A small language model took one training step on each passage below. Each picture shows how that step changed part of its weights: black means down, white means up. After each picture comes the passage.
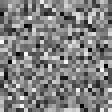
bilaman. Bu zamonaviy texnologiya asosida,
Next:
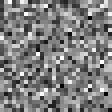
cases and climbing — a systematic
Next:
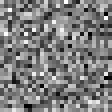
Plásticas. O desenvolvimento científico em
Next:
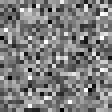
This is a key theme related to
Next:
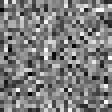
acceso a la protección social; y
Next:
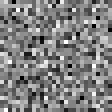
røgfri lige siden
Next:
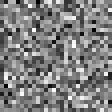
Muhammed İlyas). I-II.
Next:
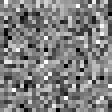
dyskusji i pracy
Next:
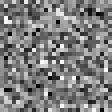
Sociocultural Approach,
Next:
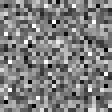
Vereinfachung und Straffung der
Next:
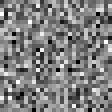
проблем обеспечения стабильного и
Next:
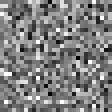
illégaux ou à des
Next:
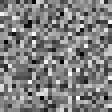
fisik, enkapsulasi yang
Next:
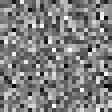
eigenhandig importeren van
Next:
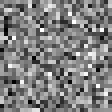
речью на неродном
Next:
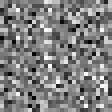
у пациентов основной группы, что,
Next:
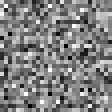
energiya tejankor, modulli
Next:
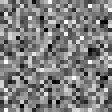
516 učenika sedmog
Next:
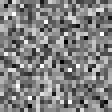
хусусиятлари ва уни
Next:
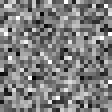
publicaciones científicas. Se emplearon
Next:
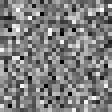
эксплуатироваться с такими
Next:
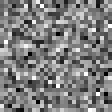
chuqur psixologik yondashuvlarga tayangan holda
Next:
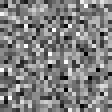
11 дней. Это, в свою
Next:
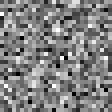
de biodiversidade semelhantes a este
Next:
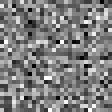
lalu lintas dapat didefinisi
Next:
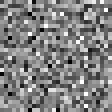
4. modernista pero que también colabora en
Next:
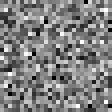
o contato íntimo com a doença
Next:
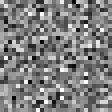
жилых помещениях, обеспечения
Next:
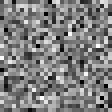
illat sifatida tavsiflab, uning
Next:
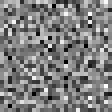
solares, eólicos e
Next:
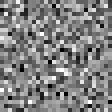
и значимость изучения арийской
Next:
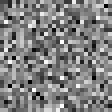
und Agnew (2011) mit
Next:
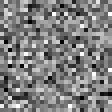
un escolar ahora yo le paso una
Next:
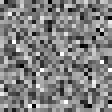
рекомендациями технического
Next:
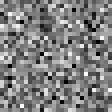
por uma implantação radial onde os
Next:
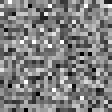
(1977) informaron que los
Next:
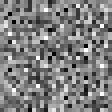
proiect REPREZENTANT
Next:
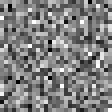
Boburnoma qisqacha
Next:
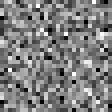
exponen sus aspectos urbanos,
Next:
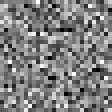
confirmatoire par modélisation en
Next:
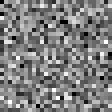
для погашения многих
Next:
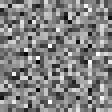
SILVA; GRAÇAS,
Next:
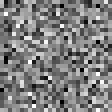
PhD, профессор (Туркия)
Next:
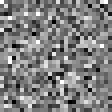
es común a ambos pensadores, a
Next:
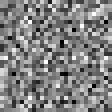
que se da a ver en la obra de
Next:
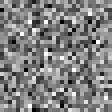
и практические исследования, 4(8),
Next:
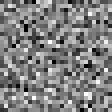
& Mirakhor (2011), Khan
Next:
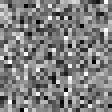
auteurs cités plus-haut,
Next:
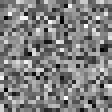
o'z ichiga olgan, xalqaro
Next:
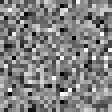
level analisis, penelitian ini bertujuan
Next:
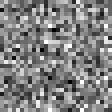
va davlatning o'zaro ta'siri
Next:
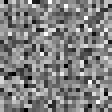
Kesehatan seharusnya memberikan
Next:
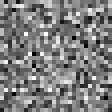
бозорларининг ёпиқлиги; -
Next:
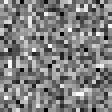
maqset etedi. Bul
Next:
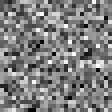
membangun interaksi aktif antara
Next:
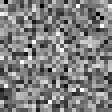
postales. B) Testimonios
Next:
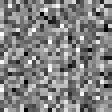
پسندیده یا
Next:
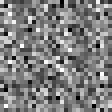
und prädiktive Informationen und
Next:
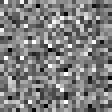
e também com relação aos estudos voltados para
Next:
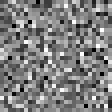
того – он был наибом
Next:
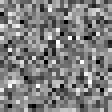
para análise laboratorial. Para
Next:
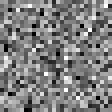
1.2 mmol/l, the
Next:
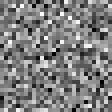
autres v. Suisse.*
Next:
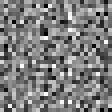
опікових ран мишей
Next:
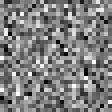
Ўқитувчи жисмоний
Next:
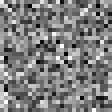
ekologik istiqbollarni ko'rib
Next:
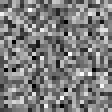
– в семье, работе,
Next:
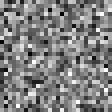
of Mashrab "Devon" are
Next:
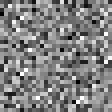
\div 6) \times \pi
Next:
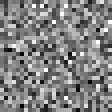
отжига представляет собой одну
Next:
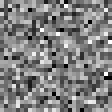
Archäologisches Institut
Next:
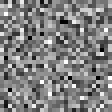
келиб чиқиши, Ўзбекистонда
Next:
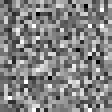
que festejavam o deus
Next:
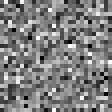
aytadigan bo‘lsak
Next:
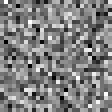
social work expert report, oral
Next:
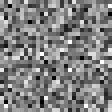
habilidades incentivadas pela gestão
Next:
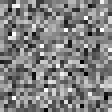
tutela, simultaneamente, os
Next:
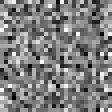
de enero al 51. La segunda
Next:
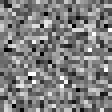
с окружающим миром
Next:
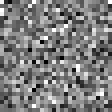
irritation, protoplasm.
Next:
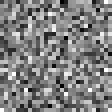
mehnatni hayotning asosi,
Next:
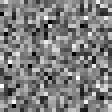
albatta raqamli texnologiya hamda virtual
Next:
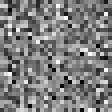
garantir precisão, é preferível
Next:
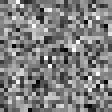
верили, что вследствие
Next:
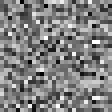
специалистами компании
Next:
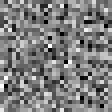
y aplicaciones, así como se presenta una
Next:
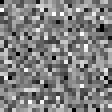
seis municípios do norte do
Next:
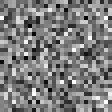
Abdumalikovna K. G.,
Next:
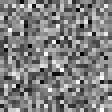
собственность 0.3 0.0
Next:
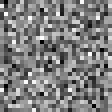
мірою залежить від належної
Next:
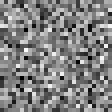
Koç, “Sosyal
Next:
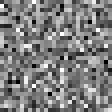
- [19] S. Mutiara and
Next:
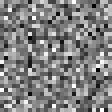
hechten. Het hoofdstuk
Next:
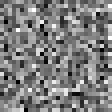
впродовж життя.
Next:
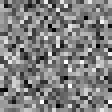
ser um aparelho ideológico do
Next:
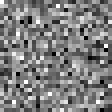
Gartenentwurfs wurden
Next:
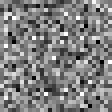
Ukrainian]. 4. Morozova
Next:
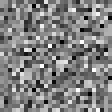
M. L. ARAÚJO
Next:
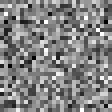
oficina deve ter uma máquina que
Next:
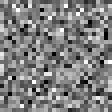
5. Nicholls, R.
